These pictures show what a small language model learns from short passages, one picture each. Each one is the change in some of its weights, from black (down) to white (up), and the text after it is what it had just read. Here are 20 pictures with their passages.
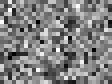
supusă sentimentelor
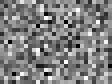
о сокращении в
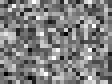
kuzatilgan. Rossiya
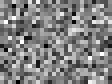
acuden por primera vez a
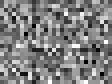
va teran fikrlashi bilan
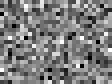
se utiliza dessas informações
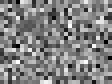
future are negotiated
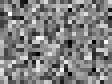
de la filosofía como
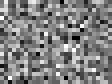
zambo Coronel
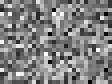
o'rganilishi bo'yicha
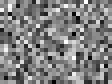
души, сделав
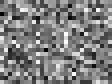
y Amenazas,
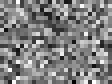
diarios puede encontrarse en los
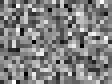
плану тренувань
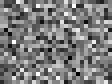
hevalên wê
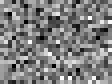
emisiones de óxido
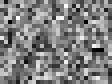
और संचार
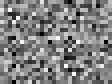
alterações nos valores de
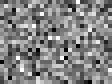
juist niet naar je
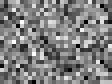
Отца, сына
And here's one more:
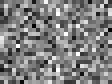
y Loh, E.
